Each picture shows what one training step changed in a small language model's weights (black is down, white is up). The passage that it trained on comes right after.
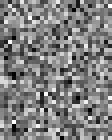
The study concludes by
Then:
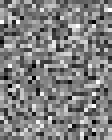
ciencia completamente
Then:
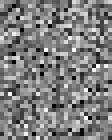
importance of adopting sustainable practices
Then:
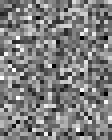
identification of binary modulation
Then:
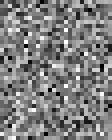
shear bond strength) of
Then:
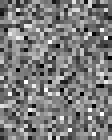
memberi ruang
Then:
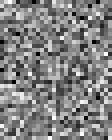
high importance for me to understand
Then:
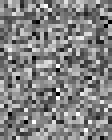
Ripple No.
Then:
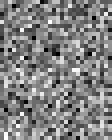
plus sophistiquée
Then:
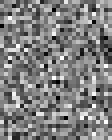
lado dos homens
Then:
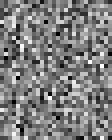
of Technology at Lahti
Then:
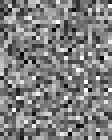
the same format and it
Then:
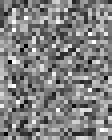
and nurses make decisions.
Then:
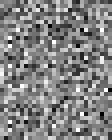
data stored in the national
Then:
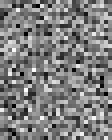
zu können ohne
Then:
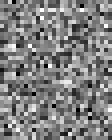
for inspection in
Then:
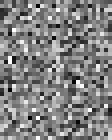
all layers used to create
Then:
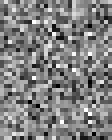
B, \lambda
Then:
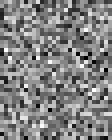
de Capacitación
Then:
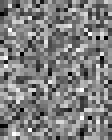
reflect and implement Islamic
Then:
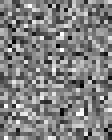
muayyan xodisa
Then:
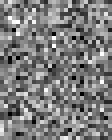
and Predictions in
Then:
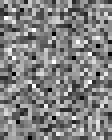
a cumbersome level of
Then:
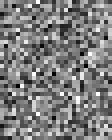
le secteur privé
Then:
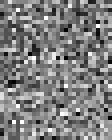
plan estratégico 2004
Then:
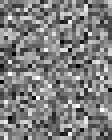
class of systems which produce
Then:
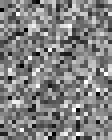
crucial contribution to the
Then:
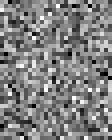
di daur ulang dan
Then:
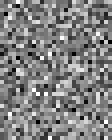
According to Ryu
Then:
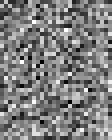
organized state, and under
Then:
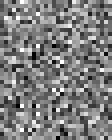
0.1 V bias
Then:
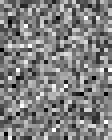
December Cilt /
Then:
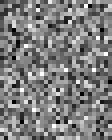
prevent many SMEs from
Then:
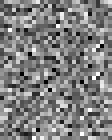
6. Eshita
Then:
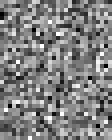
que tipificaba estas
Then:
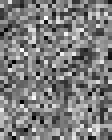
образовательного процесса -
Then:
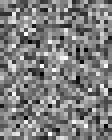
and personality qualities.
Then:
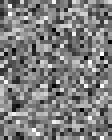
samples have an AVT
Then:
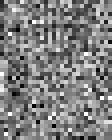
2021) years were been
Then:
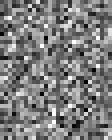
look as the following:
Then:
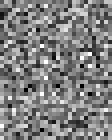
functions when q tends to
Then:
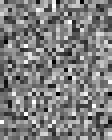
management en de raad
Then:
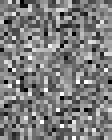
API Manager The
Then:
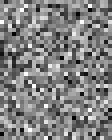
impact how purchaser
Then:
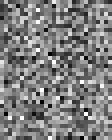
Research methods are informational,
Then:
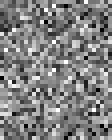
процесі. Ті
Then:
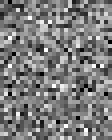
perspectives of the young
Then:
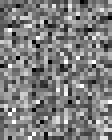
проблемы экологии.
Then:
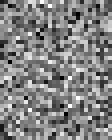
formatda namoyish
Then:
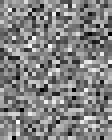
Mazkur tadqiqotning
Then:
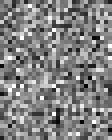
ulardan to‘liq fikr
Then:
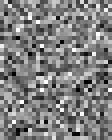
This study provides the potential for
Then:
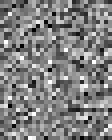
могут вернуться
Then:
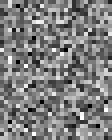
including the beneficiaries.
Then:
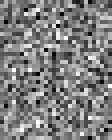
depression. In addition to
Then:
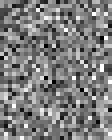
voor de conclusie,
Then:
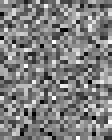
nociones comunes que se
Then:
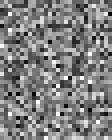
но из более, чем
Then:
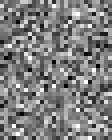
loads, truck
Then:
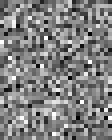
of TB in the central
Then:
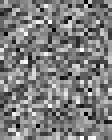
availability and composition are calculated based
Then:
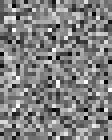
an overall weighted mean score
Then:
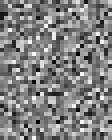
import to SC are
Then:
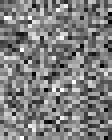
VIH sera
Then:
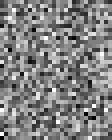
as rivers if it is
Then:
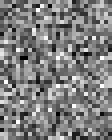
sowie einer einheitlichen
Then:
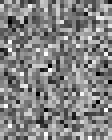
O'Connor and
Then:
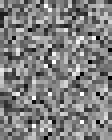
conducted in eastern zone of
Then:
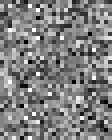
bilan aylantirib
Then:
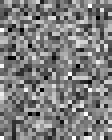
order for them to understand
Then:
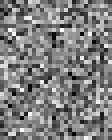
the project, discounted
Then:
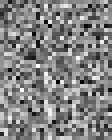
показатель на 36% по
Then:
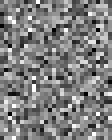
rely on free associations
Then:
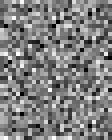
*The International Journal of
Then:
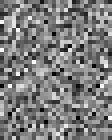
of medicine for the same
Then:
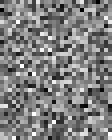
than unsubstituted
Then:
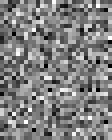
мураккаб тергов
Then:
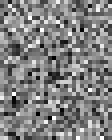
The study has relied on
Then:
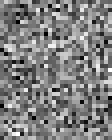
SMMH Government
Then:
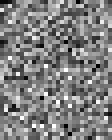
teoremasi yordamida
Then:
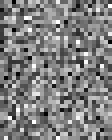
the percentage increase. Although
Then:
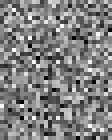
The United States
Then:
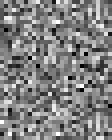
a Receita Federal
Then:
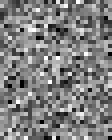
biologiya fani
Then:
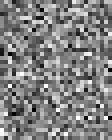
road conditions. The report also
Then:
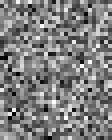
biomechanical performance of
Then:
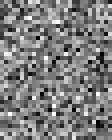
the dos and don'ts
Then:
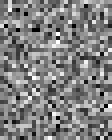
But experimental studies on the
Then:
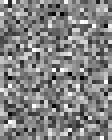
naturalistic worldview with the
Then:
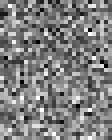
that is moved,
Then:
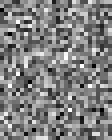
9 września
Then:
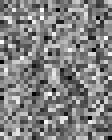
L_n L_r
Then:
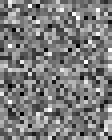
leave" depends on
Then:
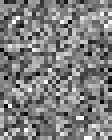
Councils. He
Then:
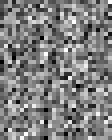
from each other and working
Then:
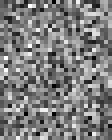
Impact Factor:
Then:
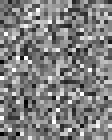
National Academy of
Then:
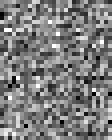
que se aprecia en
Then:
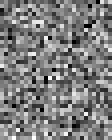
country, as well as important
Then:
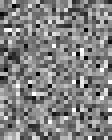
les erreurs.
